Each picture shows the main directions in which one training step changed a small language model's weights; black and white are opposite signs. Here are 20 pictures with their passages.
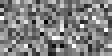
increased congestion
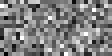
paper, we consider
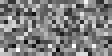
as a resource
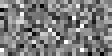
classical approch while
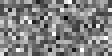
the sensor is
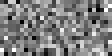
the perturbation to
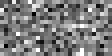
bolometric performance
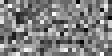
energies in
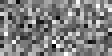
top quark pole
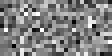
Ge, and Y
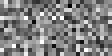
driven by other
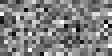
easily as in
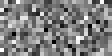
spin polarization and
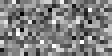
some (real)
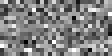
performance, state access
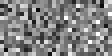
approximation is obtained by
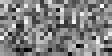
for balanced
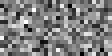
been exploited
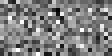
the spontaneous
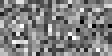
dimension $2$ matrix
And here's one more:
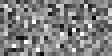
rear side of
